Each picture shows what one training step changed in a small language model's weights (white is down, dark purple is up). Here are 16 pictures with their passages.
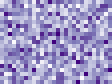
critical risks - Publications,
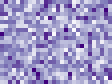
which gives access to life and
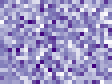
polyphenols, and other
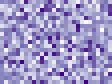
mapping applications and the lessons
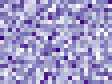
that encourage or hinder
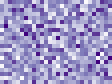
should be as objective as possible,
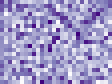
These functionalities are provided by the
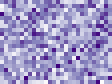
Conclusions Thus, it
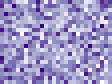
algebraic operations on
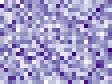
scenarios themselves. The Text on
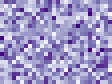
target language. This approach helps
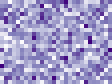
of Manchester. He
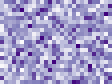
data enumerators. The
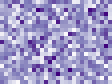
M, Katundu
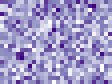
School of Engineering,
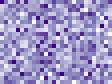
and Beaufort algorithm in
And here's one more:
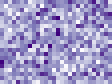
able to reach a large
